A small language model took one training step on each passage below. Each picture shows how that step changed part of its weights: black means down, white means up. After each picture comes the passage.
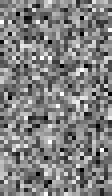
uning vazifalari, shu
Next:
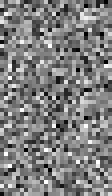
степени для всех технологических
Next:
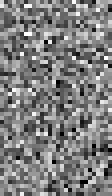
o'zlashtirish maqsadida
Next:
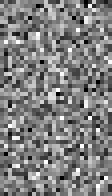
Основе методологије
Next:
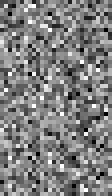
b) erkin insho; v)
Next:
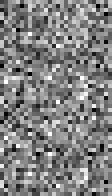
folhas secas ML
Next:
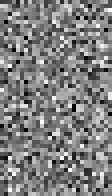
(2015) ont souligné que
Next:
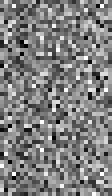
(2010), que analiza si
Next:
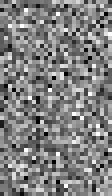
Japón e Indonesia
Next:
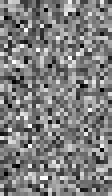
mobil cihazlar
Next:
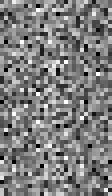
бўйича таснифлаш
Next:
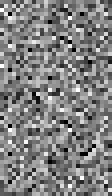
H.O'. – Minister
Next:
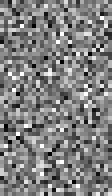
postal. Ahora bien, el
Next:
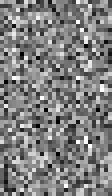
consecuencias financieramente
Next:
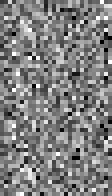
dem Gespräch geht es
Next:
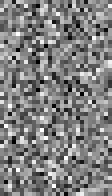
таких профессий, как
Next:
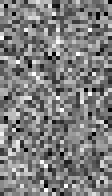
apresentadas sugestões de modelos
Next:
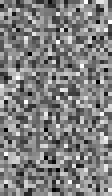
En ese sentido, debe
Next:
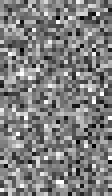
mancanza, andando
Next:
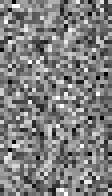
e as pessoas diziam-me
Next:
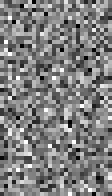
results obtained. The study
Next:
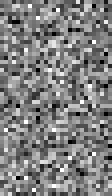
bolalarni keng qamrab
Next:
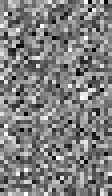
sug'urta sohasining
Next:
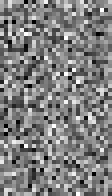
Usmon Zufarov bilan
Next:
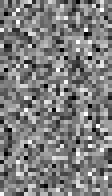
una amplia complejidad al
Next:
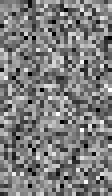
Опыт исследования.-
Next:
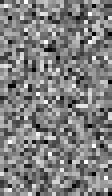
to'liq yaratib berilgan hamda
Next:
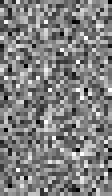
Wydziału M.
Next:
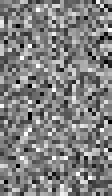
Analizi Sonuçları
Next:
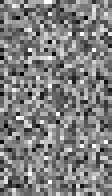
*Przeg Lek*
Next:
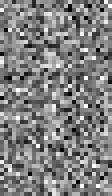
на нього. Як
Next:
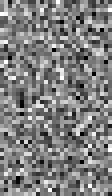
kapitali, xalqaro
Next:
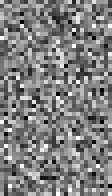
no nível médio, é uma
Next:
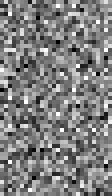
-ishlash yo'llarini
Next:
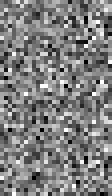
O'zbekiston Respublikasi Soliq
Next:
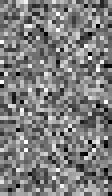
sifat o'zgarishlarini
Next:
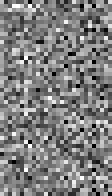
qadimgi odamlar
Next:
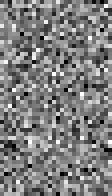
troski w Stoku
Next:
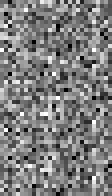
diqqat qaratiladi.
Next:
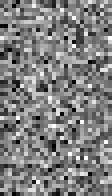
zaouias soufies et
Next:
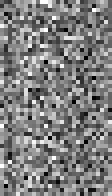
haqqında kelisimge
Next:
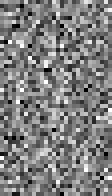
у спортсменов, не
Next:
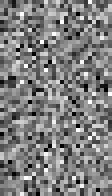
и психология в
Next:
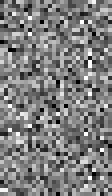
mamlakatlari qatoriga
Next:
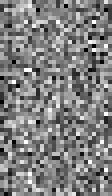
des interprètes auprès des
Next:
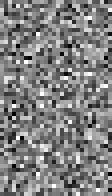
Установлено, что
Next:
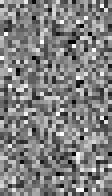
capul Moșului;
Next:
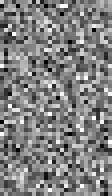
Sprachproben besonders
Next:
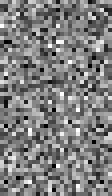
Ateu ou Agnóstico
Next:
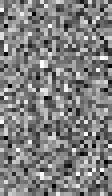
чином, формуванню
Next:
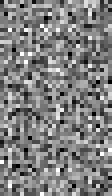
uchun kichik biznes va
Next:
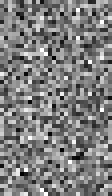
centre en los sujetos
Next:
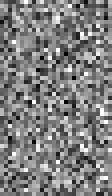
al celor de sex masculin
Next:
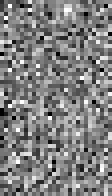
de Josep Mainar,
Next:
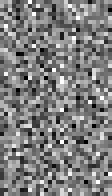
en esta Ley y su Reglamento
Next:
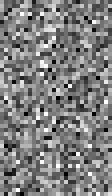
вмісту деревини,
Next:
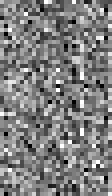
der überwiegende Teil der
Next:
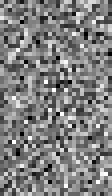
material de trabajo y
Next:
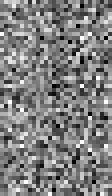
deze gestandaardiseerde
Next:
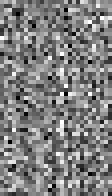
dualidade – ou, por
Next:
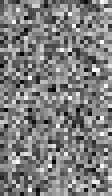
de Necesidad de Interés
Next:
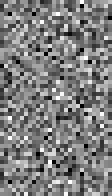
sumó a la campaña
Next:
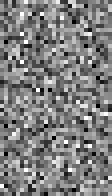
цього потрібні
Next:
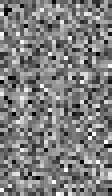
положительном влиянии
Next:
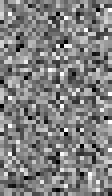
dan 30 tahun terakhir
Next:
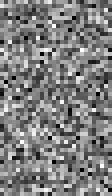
tolerant muhitni yaratish
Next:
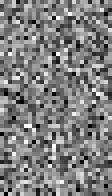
desgaste del flanco con
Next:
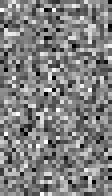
Manzilimiz: Toshkent
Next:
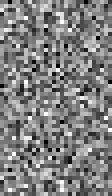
encontro, lazer,
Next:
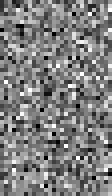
taux de croissance et de
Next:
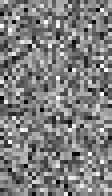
como material filtrante. De
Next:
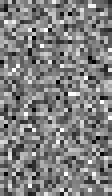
analysis of biblical
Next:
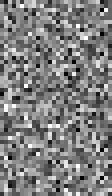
regolazione economica si è
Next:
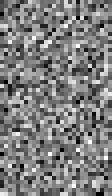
aumentar a desigualdade no
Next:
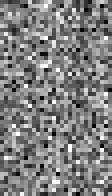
de teste do participante i ,
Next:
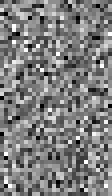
невидимі відносини
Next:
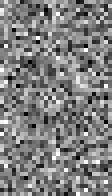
berish imkoniyati darajasidagi
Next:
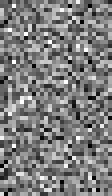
and the orbital cavity in
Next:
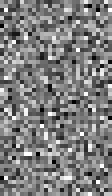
pentru a se lansa în
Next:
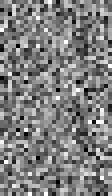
milodiy 7 - asrgacha
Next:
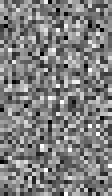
dan mendidik siswa
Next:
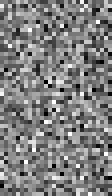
os artigos estão, mesmo
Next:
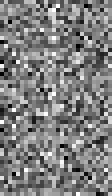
4. Тухтаева
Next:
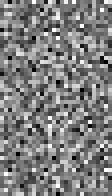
atrofida). Ishchi
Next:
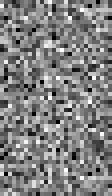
60% este índice.
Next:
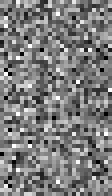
raqamlashtirish jarayonlarida bir qator
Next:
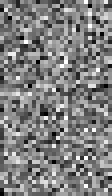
em função de uma pena de
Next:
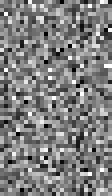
PICC, cateter
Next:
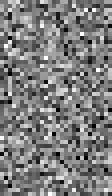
anlamlı bir pozitif
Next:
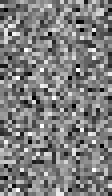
mondo arcaico), e
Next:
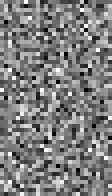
artigos selecionados considerando
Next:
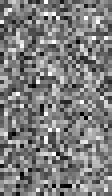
пациентов в критическом
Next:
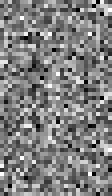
rekursiv bo'lgani uchun
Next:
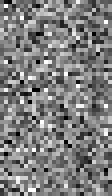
va maktabdan tashqari
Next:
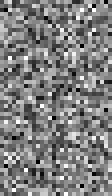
omillariga e'tibor
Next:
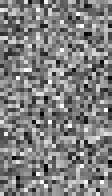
ocorre, a Constituição
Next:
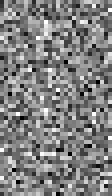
State University, 2020. –
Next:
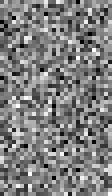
de autoria do Poder
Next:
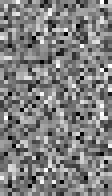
gambaran umum rancangan
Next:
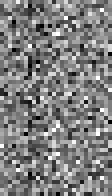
alifbo tizimlarining nomlari
